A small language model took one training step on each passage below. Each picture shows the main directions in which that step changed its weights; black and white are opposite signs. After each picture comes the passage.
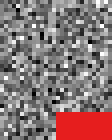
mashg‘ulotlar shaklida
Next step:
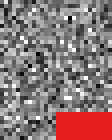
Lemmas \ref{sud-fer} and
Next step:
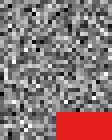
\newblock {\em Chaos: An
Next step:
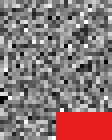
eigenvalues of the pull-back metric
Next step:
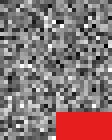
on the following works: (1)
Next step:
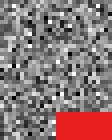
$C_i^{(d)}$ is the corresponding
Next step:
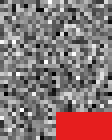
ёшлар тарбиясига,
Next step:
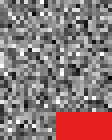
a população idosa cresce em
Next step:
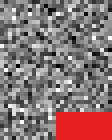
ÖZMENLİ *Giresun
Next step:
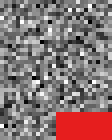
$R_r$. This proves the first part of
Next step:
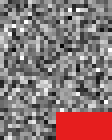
aplicação da IA na educação a
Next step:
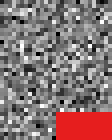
the modulation equals a zero of the Bessel
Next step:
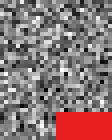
in Tang and Chen %(2009) with more
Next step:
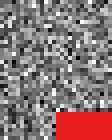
alsmede over positieve en
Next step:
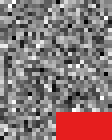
en hojas y raíces de plantas de
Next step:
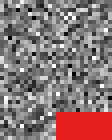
any \emph{a posteriori} error estimation
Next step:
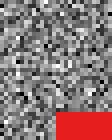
fakultet qisqartirilgan
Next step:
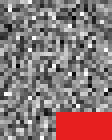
adopted public benchmark
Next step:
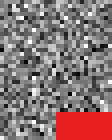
distinguish this method (based on optical
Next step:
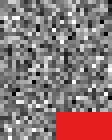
H_{global} des deux
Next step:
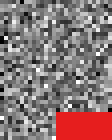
and formalized (explicit); 2) the dynamics of
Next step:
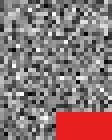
doesn't tell you much about the
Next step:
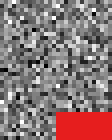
desarrollo y documentación ha
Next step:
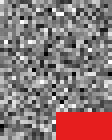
be unstable (all Planck mass
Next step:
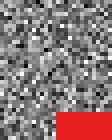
$\bar Q Q$ pair. This means that for
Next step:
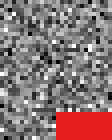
one has to keep in mind that, for
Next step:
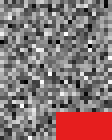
pairs of zeroes of $\xi_k$ and
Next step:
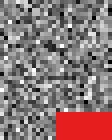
axborot tarqatishda
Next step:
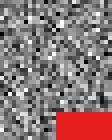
quasi-convex, we prove a new result that
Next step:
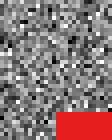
presentan. - **Mayor satisfacción y
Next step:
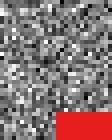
of Gibbs sampling to sample from the
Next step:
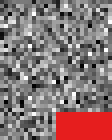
$v=0$ in a neighborhood of
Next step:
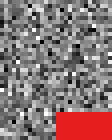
Therefore, Pal\,1-I is unlikely
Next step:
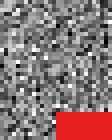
i.e. charged lepton
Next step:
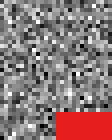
garovi hisoblanadi. Bola
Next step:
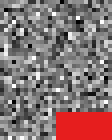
a consequence of \eqref{3.24}.
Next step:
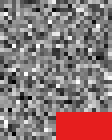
етапи: на першому
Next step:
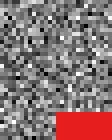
proved in \cite{LongReid02}).
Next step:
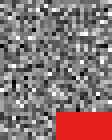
for $\ve$. We thus obtain \[
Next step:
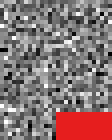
agreement with theoretical expectations.
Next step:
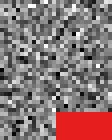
and the parabolic Burnside ring of
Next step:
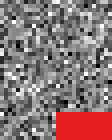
have also examined the effects of the $Z'$
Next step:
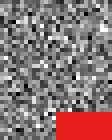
be a valid reference for its peers within the
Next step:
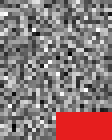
power supply shuts down is similar to that
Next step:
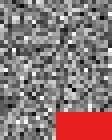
y Salud Industrial,
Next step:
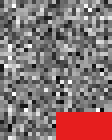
$M\times M^*$ is then $
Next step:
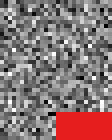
criteria), taking into account restrictions
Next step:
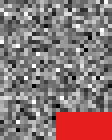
internet protokoli manzilini
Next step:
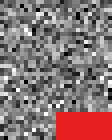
is DeadLock Handled? Deadlock
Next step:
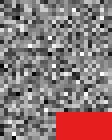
500 publications and the production doubles every
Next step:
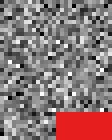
real part of it. For the two-cluster
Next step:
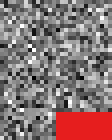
is convex because of the formula and because we just proved
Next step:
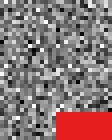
is that due to the eigenvalue at infinity,
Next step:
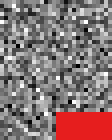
elastic contractile materials with
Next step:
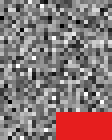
implemented a series of related experiments and calculations
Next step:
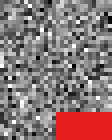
the change in the charge, $\Delta q$, is
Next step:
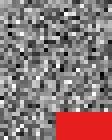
In each set, the leftmost point shows the original
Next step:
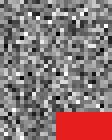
Andi. - [14] Mulyani
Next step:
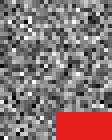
sections are presented. At lower $x$ and
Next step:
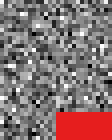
cantilever model. (a''),
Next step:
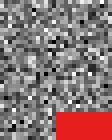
to emergency instructions on a commercial
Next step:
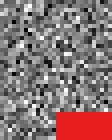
product $\bullet$ is not distributive. In fact
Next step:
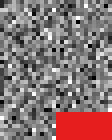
equations defined by the two basic properties have rational
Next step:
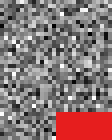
error of measured atomic cloud radius and
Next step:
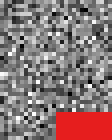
Newton-SI, which is also mainly
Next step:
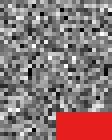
at low temperatures. ## Section 1
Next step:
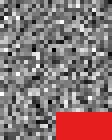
которая обозначает
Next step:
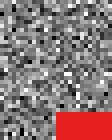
comunicar inmediatamente al
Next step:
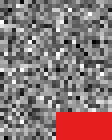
The practical feasibility of our
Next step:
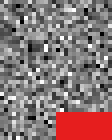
sources, observed simultaneously from 0.3
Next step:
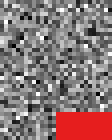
paper is a very general one. {\it
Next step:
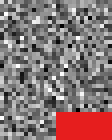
in the frequency range [70 MHz, 90
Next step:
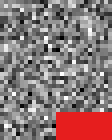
problems on hypergraphs, which may have independent
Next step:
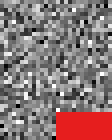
of generalizations of refined Young's
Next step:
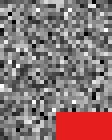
have both stable mechanical property and thermal property under
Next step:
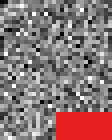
flat middle band, as we discuss
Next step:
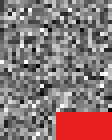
$$ for any $x, y, z \in
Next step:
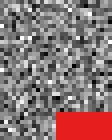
for current democratic states. The author
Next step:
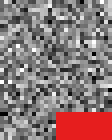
bardosh bera oluvchi,
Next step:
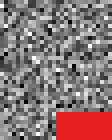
$\overline F$ is in the radical of the
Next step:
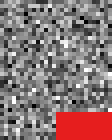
tarixiy manzillarini
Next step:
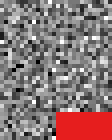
let $\varepsilon_i$ denote the standard basis vector in
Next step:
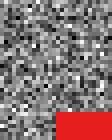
vehessenek gyermekük
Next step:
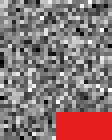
the Helly property and the intersection graph of
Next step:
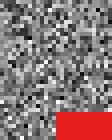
denote the corresponding intervals. Let $X$ be
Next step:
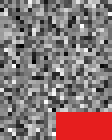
write $\mu^{(s)}$ for a measure defined up to
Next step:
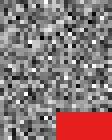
boshqa tarmoqlar
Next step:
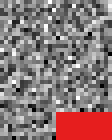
ulug', mashhur insonlar
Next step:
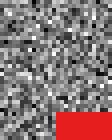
(and not so explicit) families of birth
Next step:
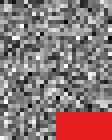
in the supplement, are satisfied by double
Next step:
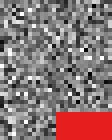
də fərqli rəng,
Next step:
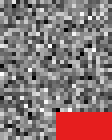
hohen Wassersättigungen
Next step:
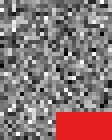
fecha, 280 expertos
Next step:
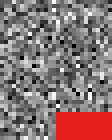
tushuntirishiga emas, balki
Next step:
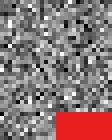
known as the magnetoviscous
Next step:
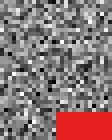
*Figure 3. Map of U.S.
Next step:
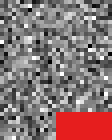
interval of transverse momenta was taken as
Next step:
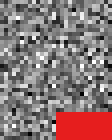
Kinerja Karyawan (Y)
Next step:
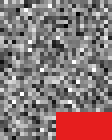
of this paper is to present an example of a
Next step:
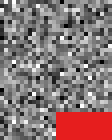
\mathbf{T}^n;$\ $\langle
